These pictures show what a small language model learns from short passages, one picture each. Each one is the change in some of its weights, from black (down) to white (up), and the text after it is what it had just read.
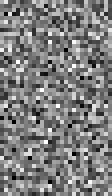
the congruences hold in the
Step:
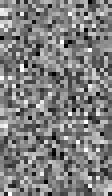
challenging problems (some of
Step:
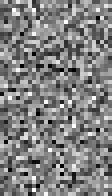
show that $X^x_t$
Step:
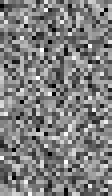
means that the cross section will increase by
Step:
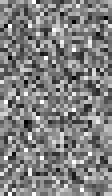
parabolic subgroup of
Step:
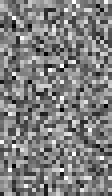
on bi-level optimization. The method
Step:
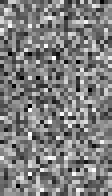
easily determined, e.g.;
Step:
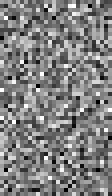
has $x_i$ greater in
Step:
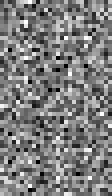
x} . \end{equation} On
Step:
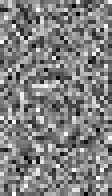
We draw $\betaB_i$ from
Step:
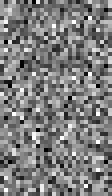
the inexactness condition might
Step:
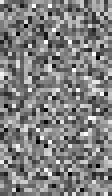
assumed to obey chiral
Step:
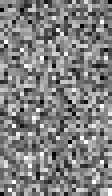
r\leq v$, is well defined.
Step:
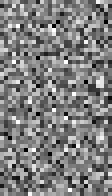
using the Mott-Schottky
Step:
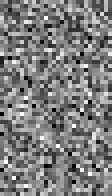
change in which individual agents
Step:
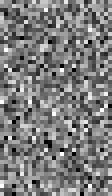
treat the problem in terms of effects in
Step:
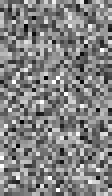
characteristic of criticality is that perturbations
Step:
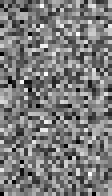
easily proven by noticing that the
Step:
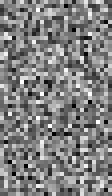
theoretical properties and tractability of inference
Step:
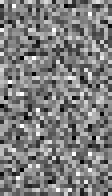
equations for four unknown quantities
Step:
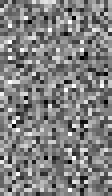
The SNR after the beam
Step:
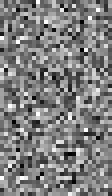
$2$-element subset $T$
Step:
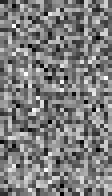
\} \ee Our approach is to
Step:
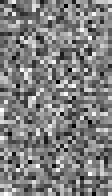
is given. In this paper we study
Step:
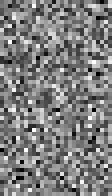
we say about the positivity of the
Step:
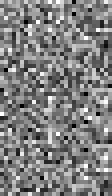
(LHC Collider
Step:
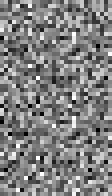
be the coefficients of $F_j$
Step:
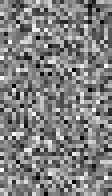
totally real embedding, we also
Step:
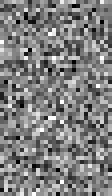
random, as with $d\langle
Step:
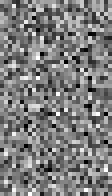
implemented but omitted for
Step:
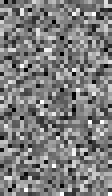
and Nelson suggested that
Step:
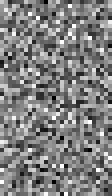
experts argued that
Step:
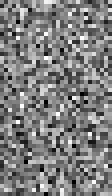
Note that, in contrast to Proposition
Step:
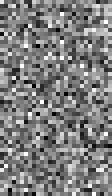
differences between ferromagnetic and
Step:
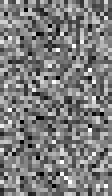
a way that the macroscopic
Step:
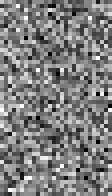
a higher (lower) quasiperiodicity
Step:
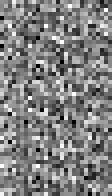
{\sl groupe de Lie local
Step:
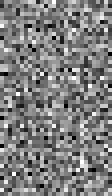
information through these internal parameters, rather than
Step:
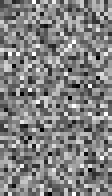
layers of a model column overlap
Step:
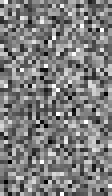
payload string approximately 5
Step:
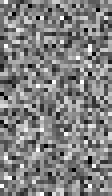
if the region of instability is
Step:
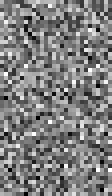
consider purely discrete problems of higher
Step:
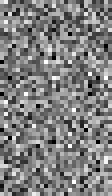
the small GTPases of
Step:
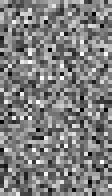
that are only valid for odd, even or
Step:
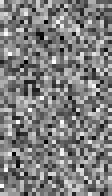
observation is now that, when a given
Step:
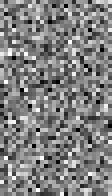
given set of components tori.} \par
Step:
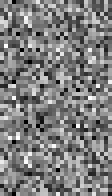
is present. We then performed a
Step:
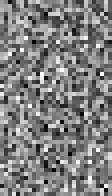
\label{t4} Suppose that
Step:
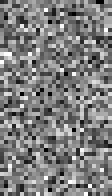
Kim and Vu, given as
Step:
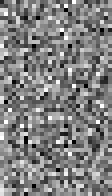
rational base number systems. \newblock
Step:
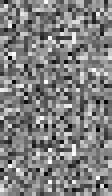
Let $M$ be a smooth compact
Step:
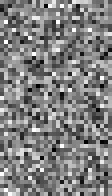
have a cut vertex\footnote{A
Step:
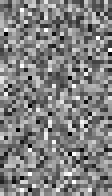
restriction to this random field to the connected
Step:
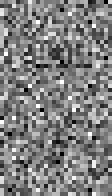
diverging oscillating functions for
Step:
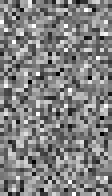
\draw [fill=gray]
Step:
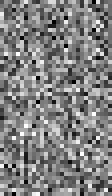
fibration together with a pair of real structures
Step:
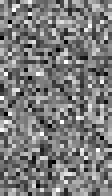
sometimes be stored and read out
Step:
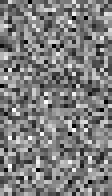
the sense of Bishop.
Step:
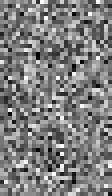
each face $x \in
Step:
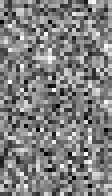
In general, the Berezin range
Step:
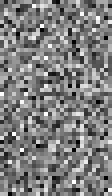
to vertices between positive/negative edges.
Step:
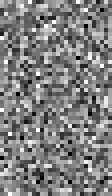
Formulating a Loss
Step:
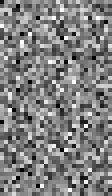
space-time dof's for the adaptive
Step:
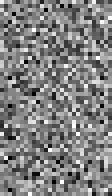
walls is greater than or equal
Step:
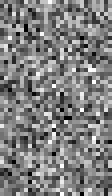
But it is not convenient to work with
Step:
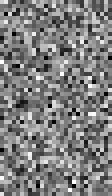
the parameters, as before, leads only to
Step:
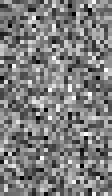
papers have appeared in the
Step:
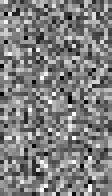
the fact that in an abelian
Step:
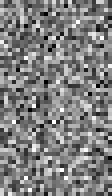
focal one. It should be noted
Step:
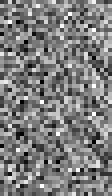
GN, GIP, and
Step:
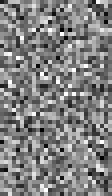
M. S. Corson. A
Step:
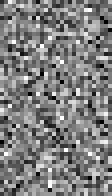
d}(\ker g)$ (and hence
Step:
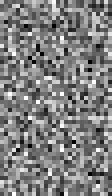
while we examined the impact of
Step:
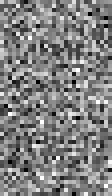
$\PsiBias$ become smaller
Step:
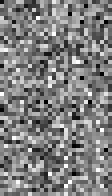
in Table \ref{table:
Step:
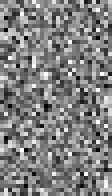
measures satisfying an LDP.
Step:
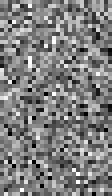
be viewed as an extension of
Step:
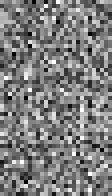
can be of little practical use
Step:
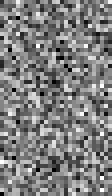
over a flat bottom. These results
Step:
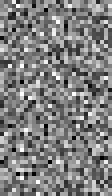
of rich countries can be
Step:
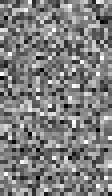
W_\lambda(g) \phi
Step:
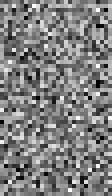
state with the adjustable parameters
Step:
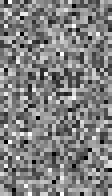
$S$ and so it is a
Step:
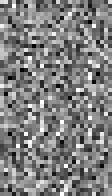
rapidly converges to
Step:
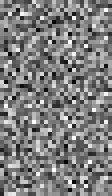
and the global economy.
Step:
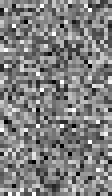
in dose error over all patients
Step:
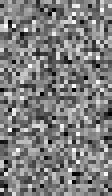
less than min $\mathbf{E}$:}
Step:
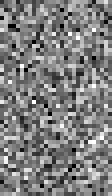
Nilpotent orbits in
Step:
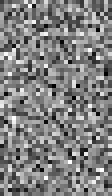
entire spectrum provided by the IFS
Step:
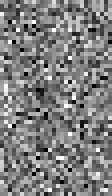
analyses of the control samples, a
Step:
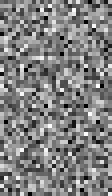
Numerical simulations are routinely
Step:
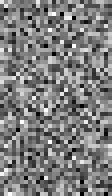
filter whose parameters are a sliding
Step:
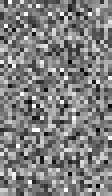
of $A^k_i$ and
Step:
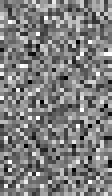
product of $\rho_1$ and
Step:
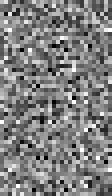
the $h$ to the SM
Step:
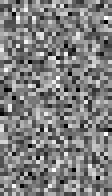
despite the conventional notion that they
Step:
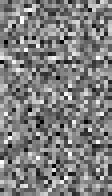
double-volume amount of
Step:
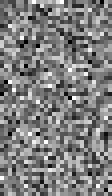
to embed. \end{proof} The
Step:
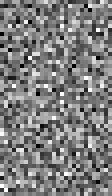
preceding results do not extend to
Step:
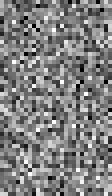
experimental data is still needed to
